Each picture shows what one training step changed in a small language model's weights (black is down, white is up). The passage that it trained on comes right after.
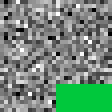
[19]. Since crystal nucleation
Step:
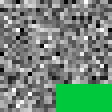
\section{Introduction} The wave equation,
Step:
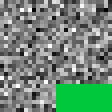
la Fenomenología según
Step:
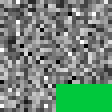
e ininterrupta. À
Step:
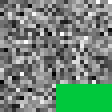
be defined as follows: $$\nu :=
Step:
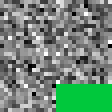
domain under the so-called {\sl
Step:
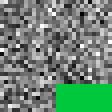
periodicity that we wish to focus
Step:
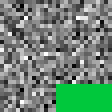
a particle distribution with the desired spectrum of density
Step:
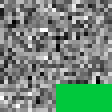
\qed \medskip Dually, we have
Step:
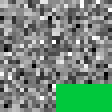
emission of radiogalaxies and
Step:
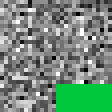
Min & Max \\ \hline
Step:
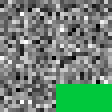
talaffuz, mimika va
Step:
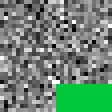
zero at the bifurcation
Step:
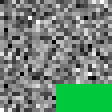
radius, the sectional area of the large
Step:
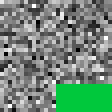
değeri 20 Haziran
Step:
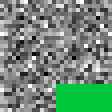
III – Tesis Doctorales
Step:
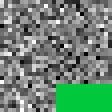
the particle spectrum at the shock and found
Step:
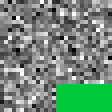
and the event generation. Both steps
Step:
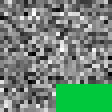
direction around the loop, and use these
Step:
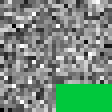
n_2$ and the classes
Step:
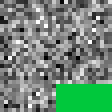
term is the easy-axis magnetic
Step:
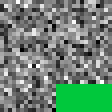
introduzione alla Critica del
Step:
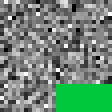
below flux densities of 0.1
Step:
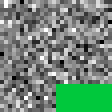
\begin{abstract} The paper reviews
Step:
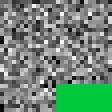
originate from multiple stars in a cluster.
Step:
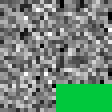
MCDF for three values of the plasma
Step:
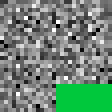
vertices in~$X$ to all vertices
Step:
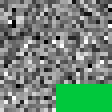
existing differential flatness criteria, see
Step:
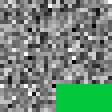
Baulieu, Nucl.
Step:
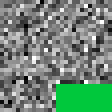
intactas. Resulta
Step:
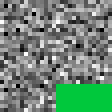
es la barra de menú del
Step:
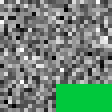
transmission are more sensitive to the location
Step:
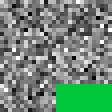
Normalisasi dan Perbaikan
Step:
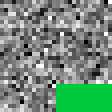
родном языке.
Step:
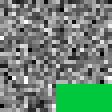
a Quantum Design superconducting
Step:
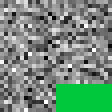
\lim_{t \downarrow \bar
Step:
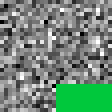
Particle-population distribution of the
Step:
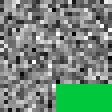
están cumpliendo con
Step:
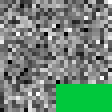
over the Danube.
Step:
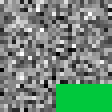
allows researcher to simplify and significantly
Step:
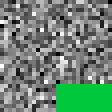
yakun topmadi.
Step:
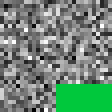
dimana anak ini selalu
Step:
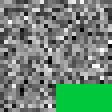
down period ensures that utility remains
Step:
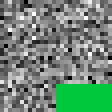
collected, and subgroup analyses were
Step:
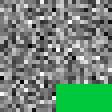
mashg'ulotlarini tashkil
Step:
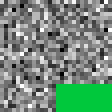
fact that only nearby segments of the
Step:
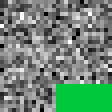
p-QCD model, and
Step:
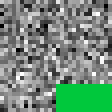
seq.} 1 \longrightarrow
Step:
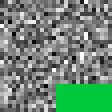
hisoblanadi. AQShda
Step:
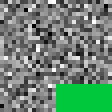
Zhao, Guangyao
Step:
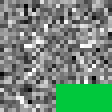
symmetric 2-adic complexity and the
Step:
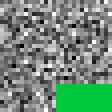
fevraldagi 138-sonli
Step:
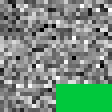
характеризуется такими
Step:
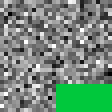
- 13 Primer registro
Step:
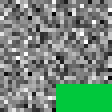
propuesto confiere a la
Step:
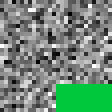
гармонійне ставлення
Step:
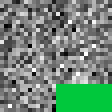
\subseteq \clq$) for all
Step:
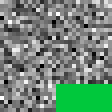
exists a constant $c_j$ independent
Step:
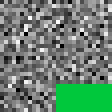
en que examinar la evaluación que
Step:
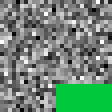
sotishga imkon yaratadi. Bu
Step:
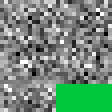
schüchterne Kinder profitieren
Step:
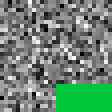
Узбекистан, г.
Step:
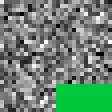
image in the relative fundamental group\\
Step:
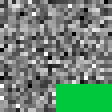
government of Reza Shah
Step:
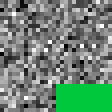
of the model. Instead, one
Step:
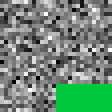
Cut-and-project sets in
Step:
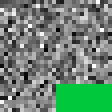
core if $\mathfrak{C}$ is not
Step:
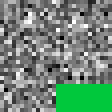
is to die then after a time
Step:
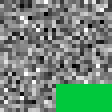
numbers, the 2nd column represents the
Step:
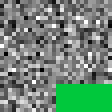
Wannier functions given a set of
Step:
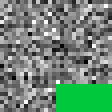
is the second stage value function.
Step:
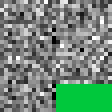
он бояд ба
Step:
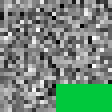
стандартами. У такий
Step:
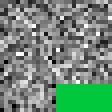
as $t \ra \infty$. If
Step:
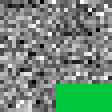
\item [(a)] Let
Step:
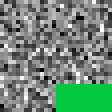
the respective posterior probabilities, given
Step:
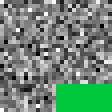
is the hydrostatic equilibrium equation for
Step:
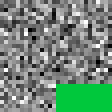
all variables in ${\it Eq'}$ are
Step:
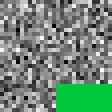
el éxito reproductivo de las
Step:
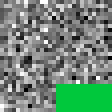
superdeterministic models present in the
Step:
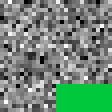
materials in Li based batteries and
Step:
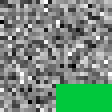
the magnetic field leaves the background geometry
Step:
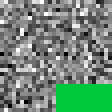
TESLA [21] etc. do
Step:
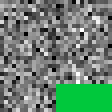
the seed value for initial noise:
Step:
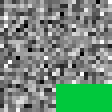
(с изменениями и
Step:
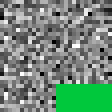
maximized by a state with a
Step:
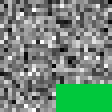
of the order $p^k$, and
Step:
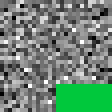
we have essentially proven all this in the
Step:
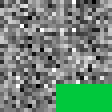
do suporte das linguagens
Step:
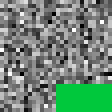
los grupos de interés.
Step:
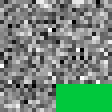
вступають у реакцію
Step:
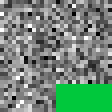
\hline T(K) & U
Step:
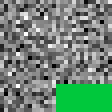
\vskip 0.2cm \medskip
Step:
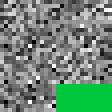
SNM has a simple geometrical
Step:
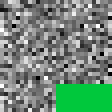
ist klar, dass hier die
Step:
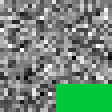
asos bo'lish jihati bilan
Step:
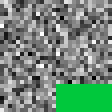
particles in such field was studied by
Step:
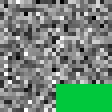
e assegurar a relação
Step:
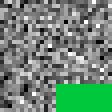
leaves of the chaotic
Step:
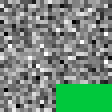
schimb printr-o
